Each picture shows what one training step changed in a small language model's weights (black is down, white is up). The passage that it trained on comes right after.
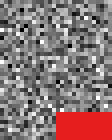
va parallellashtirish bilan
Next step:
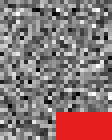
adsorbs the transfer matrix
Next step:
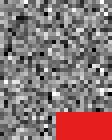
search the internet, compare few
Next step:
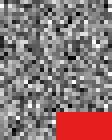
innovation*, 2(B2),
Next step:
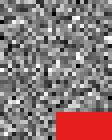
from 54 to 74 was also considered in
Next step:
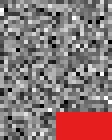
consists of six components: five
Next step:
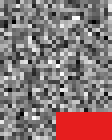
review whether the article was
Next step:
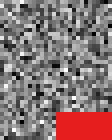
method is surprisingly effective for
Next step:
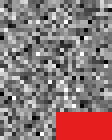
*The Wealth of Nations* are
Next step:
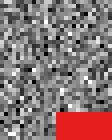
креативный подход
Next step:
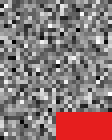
synthetic samples are obtained with this
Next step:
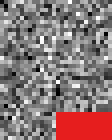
maior parte da população
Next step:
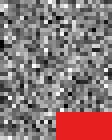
in tracking and robustness.
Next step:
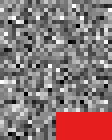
kegiatan, yaitu:
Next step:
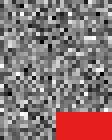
for CV\,Vel and evolved the
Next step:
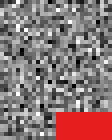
Str. 38, Yambol,
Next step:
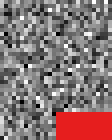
*Politica: Jurnal
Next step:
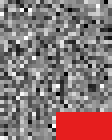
Gratton et al. (1996)
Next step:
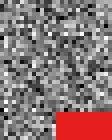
a lot of work has been done on this
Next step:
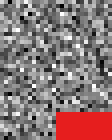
supply chain (e.g.,
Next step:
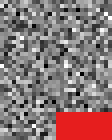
ordinary symmetries but also for
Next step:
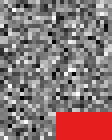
a novel reduced instruction set
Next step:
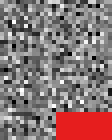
correlacionados e de maneira
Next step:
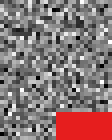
newborns were examined. The
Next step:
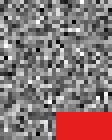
Qo‘qon xonligi,
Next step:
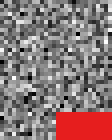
like energy scales will depend on the
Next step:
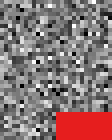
Șomuz drept
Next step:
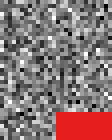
turns out to be finite at the
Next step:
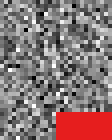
on their willingness to exercise.
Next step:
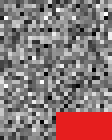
models. Convection is caused by
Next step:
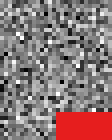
the total number of glitches in that
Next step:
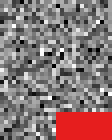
from these industries are complex, contain
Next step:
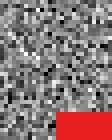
powers and related opportunities in
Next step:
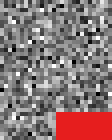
ишлаб чиқиш
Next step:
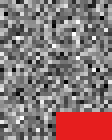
fair agreement with \textit{ab
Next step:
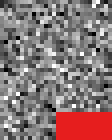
e consideráveis economias para a
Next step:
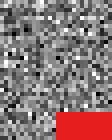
and design, analysis, and interpretation of
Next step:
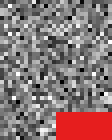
spectrum with higher signal-to-noise
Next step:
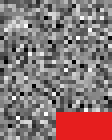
mobility transitions in the
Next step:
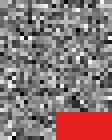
Brantner², Huyen
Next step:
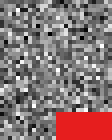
y envía la información a la
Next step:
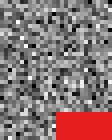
si bien jugaba un
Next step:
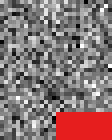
the same time, the relaxation rate increases
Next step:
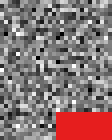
Шу жиҳатдан
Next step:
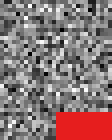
green color and r is Red and
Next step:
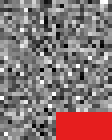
як своєрідний
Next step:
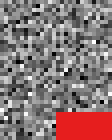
properties of curing resin as a function of
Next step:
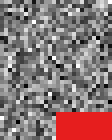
Благодати... (с.
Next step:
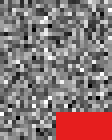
связь с другими
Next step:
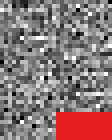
field is applied and lead to a
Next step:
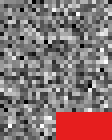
що виснажує
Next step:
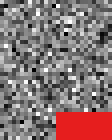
In the SHL, the annealed
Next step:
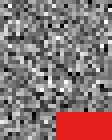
(VDW) equation, which
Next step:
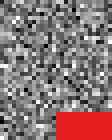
length N and repeating this process
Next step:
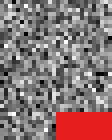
occupants in the home – in other
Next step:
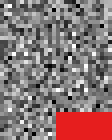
through the season this diameter was
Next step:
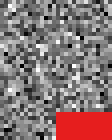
9 taxa + Invertebrata
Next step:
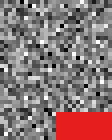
of polymer coating to the metal
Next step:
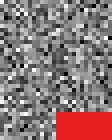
May 2024 Published:
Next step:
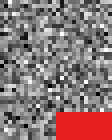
мовознавство – це
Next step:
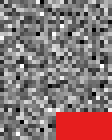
simples representação da linguagem
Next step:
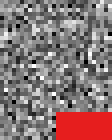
anode could be prevented by any of
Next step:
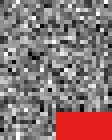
jihatdan aniq va
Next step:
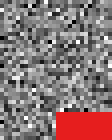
an example, Fig. 1 shows the case with
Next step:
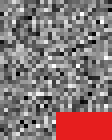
adhesion to epoxy resin
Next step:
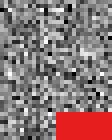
the LHC was collected at
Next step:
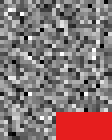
Department of Environmental
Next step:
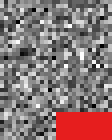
places are represented by other nations.
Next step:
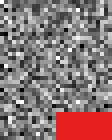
were considered, e.g. whether
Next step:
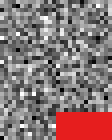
that AF10 suppression results in
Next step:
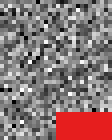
2.26 hours, median
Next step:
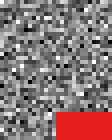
общ. ред. Е.Н.
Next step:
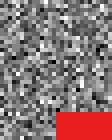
fazilatlarini ajrata
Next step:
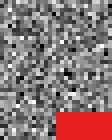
development of biomaterials
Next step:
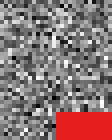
sodium flows in the
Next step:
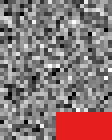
g'oyadir. Kalit
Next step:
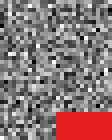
Vokabulare erleichtern die
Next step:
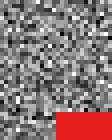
performed and observed interference of light in
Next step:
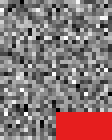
channel called Inter carrier
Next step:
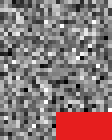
technology when it creates new scenarios
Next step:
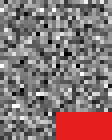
phase to the dispersed phase,
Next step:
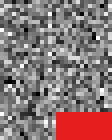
conteúdo dos livros
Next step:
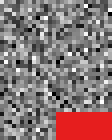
need of sensation seeking in
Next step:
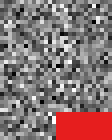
which corresponds to the time-integral
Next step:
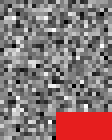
belgilanganligi va
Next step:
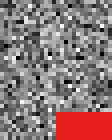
a viable strategy for targeted
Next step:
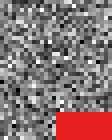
correlation test. Table 8 displays the
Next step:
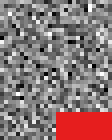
theory of Weyl (1996),
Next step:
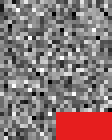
of the evolution of the \HI{}
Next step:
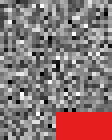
that the best avenue for reaching
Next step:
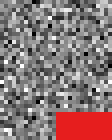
there may be some concern about how
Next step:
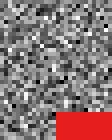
to be outside the British
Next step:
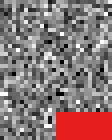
belum menunjukkan hasil
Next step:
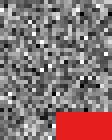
of the project. MG, DS and
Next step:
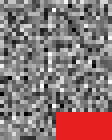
because Ntccrt programs can be
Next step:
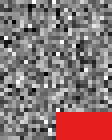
moth *Manduca sexta*
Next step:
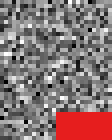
живі іграшки
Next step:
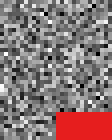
discharges. The spatial distribution
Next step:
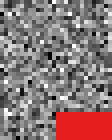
signal with CE and $L_{r}$
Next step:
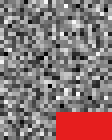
boundary $K+1$. If this
